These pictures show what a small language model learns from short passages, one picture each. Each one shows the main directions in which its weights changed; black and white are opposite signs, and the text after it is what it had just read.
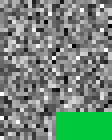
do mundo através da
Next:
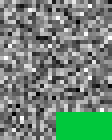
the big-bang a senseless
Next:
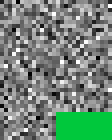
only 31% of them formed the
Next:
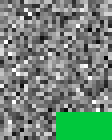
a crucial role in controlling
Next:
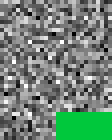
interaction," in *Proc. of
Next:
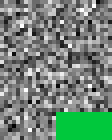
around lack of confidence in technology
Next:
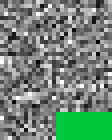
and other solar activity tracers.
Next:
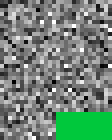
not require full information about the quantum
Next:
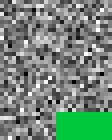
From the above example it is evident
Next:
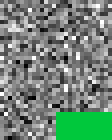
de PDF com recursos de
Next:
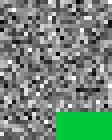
даволаш мумкин.
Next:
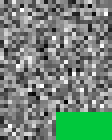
The data do not report about spiritual
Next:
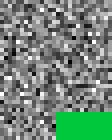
proteger a saúde
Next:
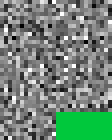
862/DETDA) are
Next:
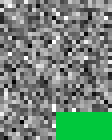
Babies given PASI are at
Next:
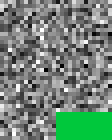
analysis of the data according to the rank
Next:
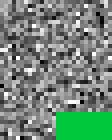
and military formations aimed at
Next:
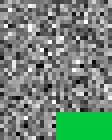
cooling. Nonetheless,
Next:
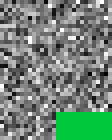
conflicts with this regulation. - If
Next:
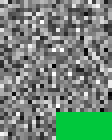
developments in the Islamic
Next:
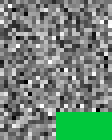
is known that the adaptive immune
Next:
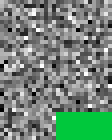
etários: 0 a 3 anos,
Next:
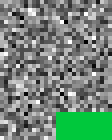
responsabilă care poate fi
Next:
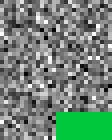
blocks, which increases linearly with
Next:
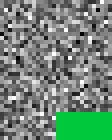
Clustered bar graph showing
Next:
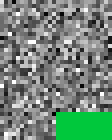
as possible. As it does not seem
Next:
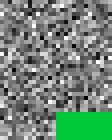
V. M. Social and Emotional
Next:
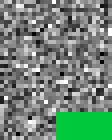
they become heavy by Higgs
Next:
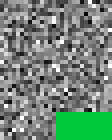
relationships between vitamin D
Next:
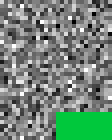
Suriya, "Design of a
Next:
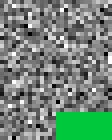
una regla rigurosa,
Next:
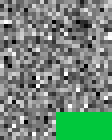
ishtirokchisi va
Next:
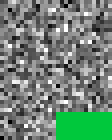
relevant documents should record higher
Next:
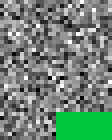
\hline \noalign{\smallskip}
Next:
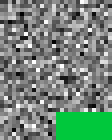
Nucl. Phys.} {\bf
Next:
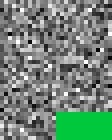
formal analysis DUÇ, KS;
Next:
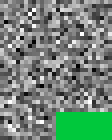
Huang, Hengyuan
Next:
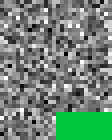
supported by the Russian Science
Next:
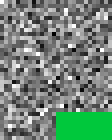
patients with insulin resistance for
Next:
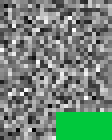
brassos treballant ja
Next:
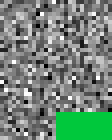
the converted food consumption
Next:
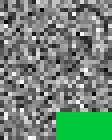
Comp2 Comp3 Comp4
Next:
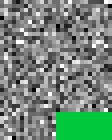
Caixa Postal 6165,
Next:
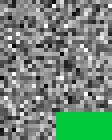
equally divided into early and
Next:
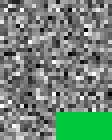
diabetic rat, extracts
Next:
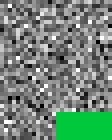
interaktiv va amaliy metodlarni
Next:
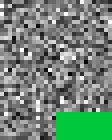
\end{figure} \begin{figure}
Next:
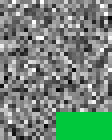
is slowly stirred so that
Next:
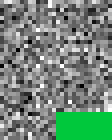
мавжуд бўлиб,
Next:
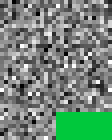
show glitch rates during the
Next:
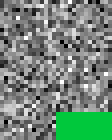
et al., 2019), industrial
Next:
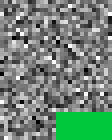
60. Furthermore, our study
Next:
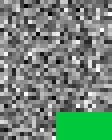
Society consists of competing
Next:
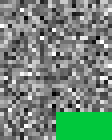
the anisotropy parameter (in most
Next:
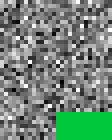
experience a transition from a state
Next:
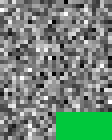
redução dos custos e menor
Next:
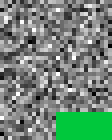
previous sections predicts the presence of
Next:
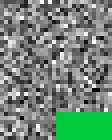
oxygen octahedron and
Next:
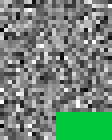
impact of COVID-19 on
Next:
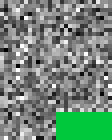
more compact. The general shape trend
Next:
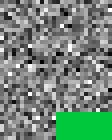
simulation confirms that FAS restores
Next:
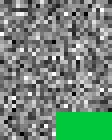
the channel. The design involves
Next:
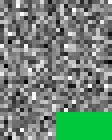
them collectively in Ref.~\cite{
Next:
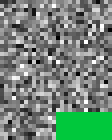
As the technique, despite its
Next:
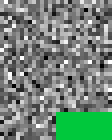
mumkinki, ijtimoiy
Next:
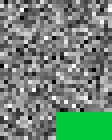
technique is more compact, require
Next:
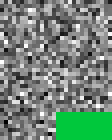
temperature upto 45°C.
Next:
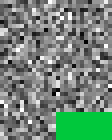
получения разрешения
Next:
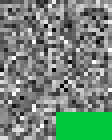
over-estimation of the standard deviation
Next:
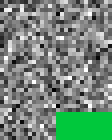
K.; Babuka, D.;
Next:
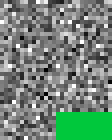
Донбасі, коли
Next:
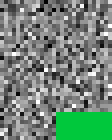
for authors are promoted by the
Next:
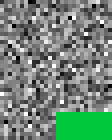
of α confirmed the position
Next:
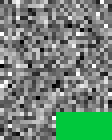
interactions with other species** 499 The
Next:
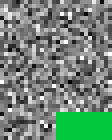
Langergans orolchalarining beta
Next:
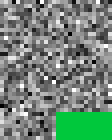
must be regarded as applying
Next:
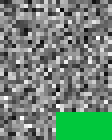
A detection of $r$ consistent with
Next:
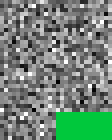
is the main reason that we chose to
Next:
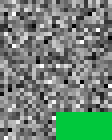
through the representation of her as a
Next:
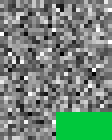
sequences which have a common factor do
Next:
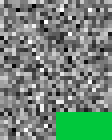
virtual (simulation-based)
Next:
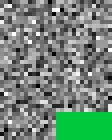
интилишдир. Бу
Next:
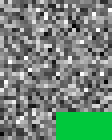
uses the state-of-the-art
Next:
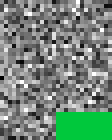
menghadapi sifat generasi
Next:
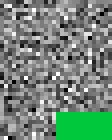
CESSDA Vocabulary
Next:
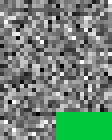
a Pandemic. *Education
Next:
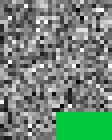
and HNO₃) is
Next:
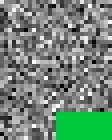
committee of the University
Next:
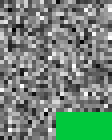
when the problem is to track the
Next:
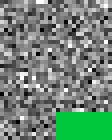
глубиной заделки
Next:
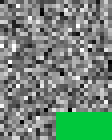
in the field of legal/law
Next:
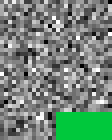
radiative masses, note that the
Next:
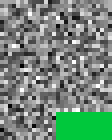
load at the drop point normalized
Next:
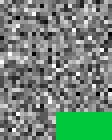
scenario, the curves represent the
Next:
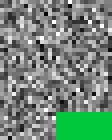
since the majority of people
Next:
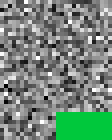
an optical depth of $\tau =
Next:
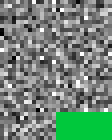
with and without epithelial
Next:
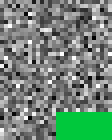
sodium temperature at the module
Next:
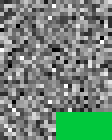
oshirishga qaratiladi;
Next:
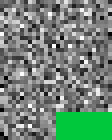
case, although Galeano had
